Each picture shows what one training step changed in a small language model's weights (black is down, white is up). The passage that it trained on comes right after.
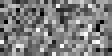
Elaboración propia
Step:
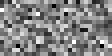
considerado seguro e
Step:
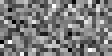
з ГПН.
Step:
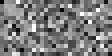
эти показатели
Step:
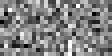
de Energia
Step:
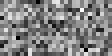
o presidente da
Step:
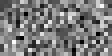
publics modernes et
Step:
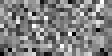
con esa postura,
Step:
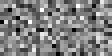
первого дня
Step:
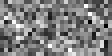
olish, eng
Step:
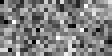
e la sola che
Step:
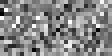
ma'lum bir
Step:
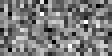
consultation, et
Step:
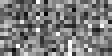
de Impacto
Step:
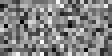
a vieții
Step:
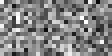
recluso con
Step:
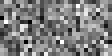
Além desses
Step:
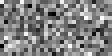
evidente que essa
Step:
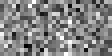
do Lean Six
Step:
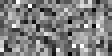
Xulosa va
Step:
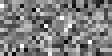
and Management*,
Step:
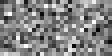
ekilgan erga
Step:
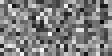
nu, moral
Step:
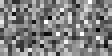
The conservation
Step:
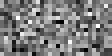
de desempeño
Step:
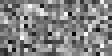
Es en este contexto
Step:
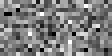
des erreurs de
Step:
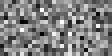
para contagens de
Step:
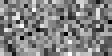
usada [2]
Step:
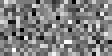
na te gaan
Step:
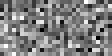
Centro Cultural
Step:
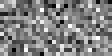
OF LAW
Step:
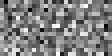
sotish jarayonlarini
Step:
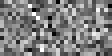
chiqishiga sabab
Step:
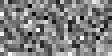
pertama kali
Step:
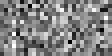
profesores aplican
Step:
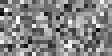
ma’lum bir
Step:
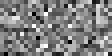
населения в
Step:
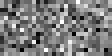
des Lernens.
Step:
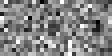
de segurança
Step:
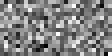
confirmé au
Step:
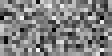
un chiarimento
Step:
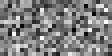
масса тела
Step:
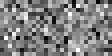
formulário de
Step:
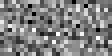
The Contribution
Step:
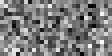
sowie ihre
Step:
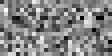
y humanos de
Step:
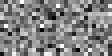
sciences. –
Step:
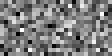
sich auf jede
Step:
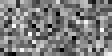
médecin à
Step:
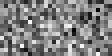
: Pearson
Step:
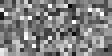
la Gestion
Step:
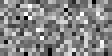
es que nos tenemos
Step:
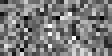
om zich met
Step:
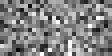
de uso se identifican
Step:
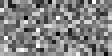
IV satr
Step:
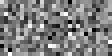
в труде,
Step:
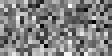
vários outros
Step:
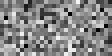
e volta pelo
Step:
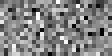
ao debate uma
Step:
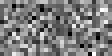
зрения А.
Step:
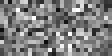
ou privadas,
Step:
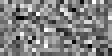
e Estatística
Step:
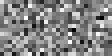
asosida maksimal
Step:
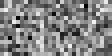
la edad y los
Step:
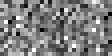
Revisión intermedia
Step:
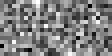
the destination of
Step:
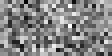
a mãe.
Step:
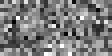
and Stock
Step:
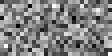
a Cooperativa de
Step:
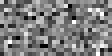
" The Globe
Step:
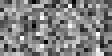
aniqlangan amaliy
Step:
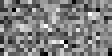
olib kelgan.
